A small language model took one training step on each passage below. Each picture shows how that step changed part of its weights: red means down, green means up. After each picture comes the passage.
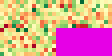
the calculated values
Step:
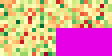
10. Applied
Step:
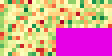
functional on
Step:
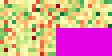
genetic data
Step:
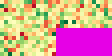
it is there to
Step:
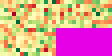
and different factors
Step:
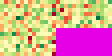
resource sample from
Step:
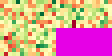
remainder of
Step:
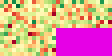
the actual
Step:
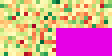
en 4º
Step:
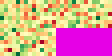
by the connection
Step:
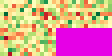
capabilities of
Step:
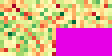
it induces
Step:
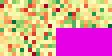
la vie des
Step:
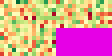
the help of
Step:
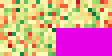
approved by both
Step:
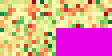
potencial de
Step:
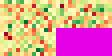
gave us
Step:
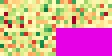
surfaces of
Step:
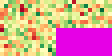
S. VAN
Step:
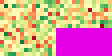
capacity Table
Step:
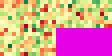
performed, and
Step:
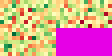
ва уларнинг
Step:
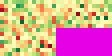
popular in
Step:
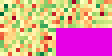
- выбор
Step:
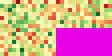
joy and
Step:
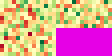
not only cut
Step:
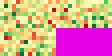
rings} As
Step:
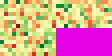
Thus it follows from
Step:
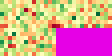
whence we
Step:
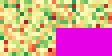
implies that every finite
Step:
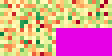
can replace
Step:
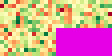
To resolve
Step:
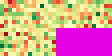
intentions and their
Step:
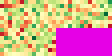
Then, since
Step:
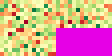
a priori estimate
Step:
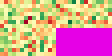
of $X$
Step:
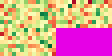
continuous functions'' but
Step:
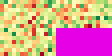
diante da
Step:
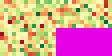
span, and
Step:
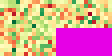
larger number of
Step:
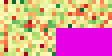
(Table 2)
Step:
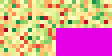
functions in the parameters
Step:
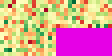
to providing optimal
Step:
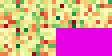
aspek yang
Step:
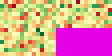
tourists using
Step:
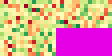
pour acheter
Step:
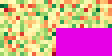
there is very
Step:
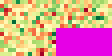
design of a
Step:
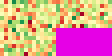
system (8)
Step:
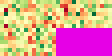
order to become
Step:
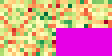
with compact critical
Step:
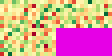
una gran
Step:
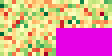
before is
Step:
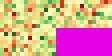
energy demand
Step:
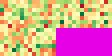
as target
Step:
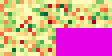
of rational functions
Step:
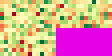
recommended time
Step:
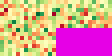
denote the set of
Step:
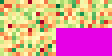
em problemas:
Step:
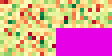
its Ricci
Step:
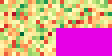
method used).
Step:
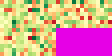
the weak convergence
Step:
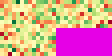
of the distribution of
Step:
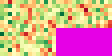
$$ which is
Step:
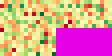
design intent and
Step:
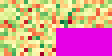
a finite generating
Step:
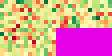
introduced the
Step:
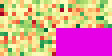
The solution was
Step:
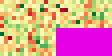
is not about
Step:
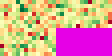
a minimizer
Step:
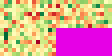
erosion -
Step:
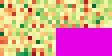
research design was
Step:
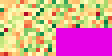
Their effect on
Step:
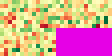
finalmente en un
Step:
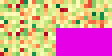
is based on the
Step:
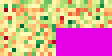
The assumption of
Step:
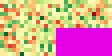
This instrument
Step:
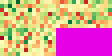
of fruit
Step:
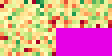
errors, and
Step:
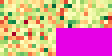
constant $K$
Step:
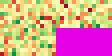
invariant in terms
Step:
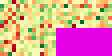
six classes thus
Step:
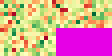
is effective and
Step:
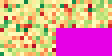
the integrated application
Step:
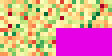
value of alpha
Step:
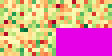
und deshalb
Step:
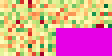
anos de
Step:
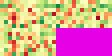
To address these
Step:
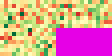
accurate realistic
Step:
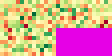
following trick
